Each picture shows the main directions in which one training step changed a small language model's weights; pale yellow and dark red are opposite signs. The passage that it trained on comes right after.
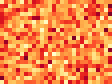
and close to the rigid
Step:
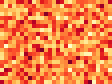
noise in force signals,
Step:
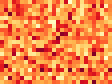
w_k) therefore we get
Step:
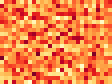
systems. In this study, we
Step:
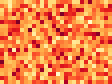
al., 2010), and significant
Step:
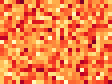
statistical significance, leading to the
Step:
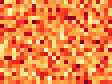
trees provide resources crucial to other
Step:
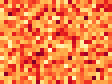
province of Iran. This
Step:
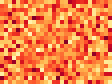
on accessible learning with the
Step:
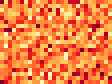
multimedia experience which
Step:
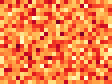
on a plane and radius
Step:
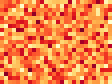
limpidity and objectivity
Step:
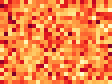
Adaptable to different
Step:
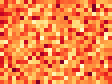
the cooperation, between the
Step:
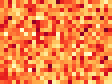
simply a mechanism which
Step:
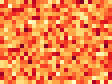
of vocabulary learning
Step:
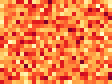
an aqueous solution The
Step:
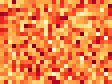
and the service professionals’
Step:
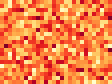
compared to mainstream social
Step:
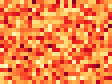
de pesquisa e
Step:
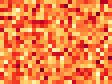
study are available from the corresponding author
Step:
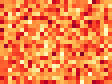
prognostic classifications,
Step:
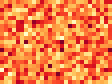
means to increase and diversify
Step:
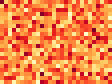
excess of a hot 1%
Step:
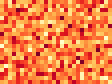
will increase the teacher's domain of
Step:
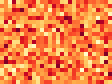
were deployed. In this process
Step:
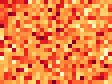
the fuzzy variable *LL*,
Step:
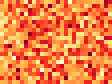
the SPT. This investigation
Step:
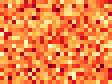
of Ownership PU
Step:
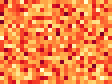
its orbital motion remains
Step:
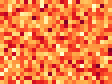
(Figure 6a) and
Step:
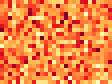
simply respond with 'I
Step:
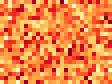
fabrication skills required for
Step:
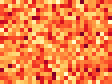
on the combination of medicament
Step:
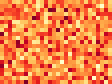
Band operation only, but it
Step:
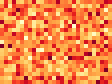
function; ORF₃,
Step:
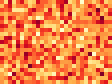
exhibit abnormalities in
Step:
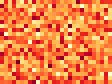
their estimated coefficients in
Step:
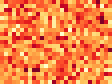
(30 %), followed by the
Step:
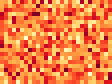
traders not providing such data
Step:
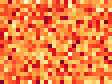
author: Ernst
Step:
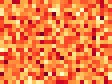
Concept of channeling in
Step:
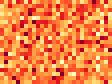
the best guidelines and practices to
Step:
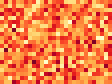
Education, Division of
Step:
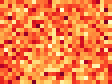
further increase beyond the
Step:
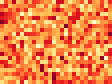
the teacher and the student in the
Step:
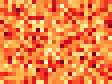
set of key frames is similar
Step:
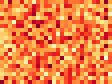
explore the role in pain processing
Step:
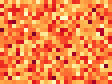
Service Catalogue
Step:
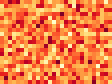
Sustainability Assessment of
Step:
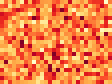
and studies to build a conceptual
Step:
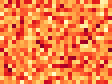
Group Interpretation Binge
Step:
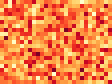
reach only 10 %.
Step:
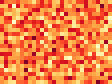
package. The calculated line
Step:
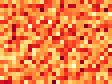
intraspecific variation
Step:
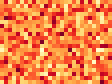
(Buschmeier et
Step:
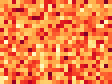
are funded through private
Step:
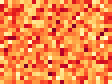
different methods of logical thinking
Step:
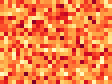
operators remains crucial to ensure regular
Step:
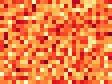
oil, but also in
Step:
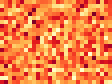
sustainability and greenness,
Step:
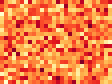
in shoots and roots
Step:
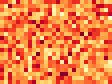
as this paradigm provides
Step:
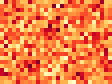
media surface, repeated three
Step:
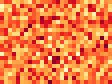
Flore de la
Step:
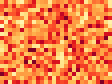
number, and the total number of
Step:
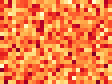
lack of knowledge of judges
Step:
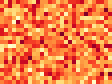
greatest achievements in the world
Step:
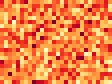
describes the capacity of legacy
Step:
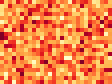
the gate manually. The
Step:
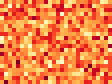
of Sewing Thread
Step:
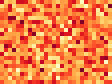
fluid was performed. After
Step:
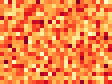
world. Learning English is supported
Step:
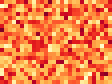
rate of 1 \AA
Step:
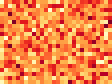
“Any agent of the
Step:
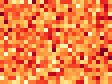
3 СОН
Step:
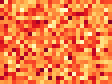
century it was specially
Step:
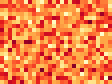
labour, contributing to understanding
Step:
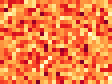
groups of five (05) and
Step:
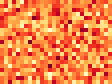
and GHG emissions
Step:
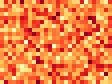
mm sample was no longer
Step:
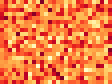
Centers for Disease
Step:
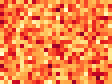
the maximum number of slots and
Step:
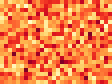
period of the prescription. In
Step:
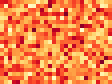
recreation of nature is
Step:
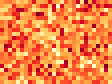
small isotope effect is found
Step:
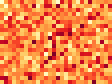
their chances of survival
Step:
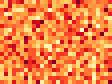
increase of the interfaces between
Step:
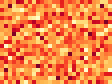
occurrence of the first
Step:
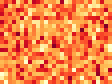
the volumetric flow rate
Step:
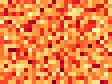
measurements. Intraocular pressure
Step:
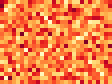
aligning PD content with
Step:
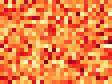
to encourage the organization of
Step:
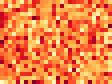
and for the large group test,
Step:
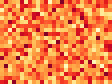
Medical College &
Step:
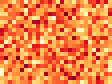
the leader believes as the
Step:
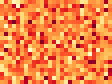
The author co-citation network
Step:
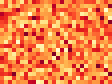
and difficulties connected with communication
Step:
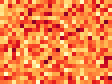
the warnings of
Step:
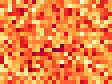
modules showed all cells being mainly
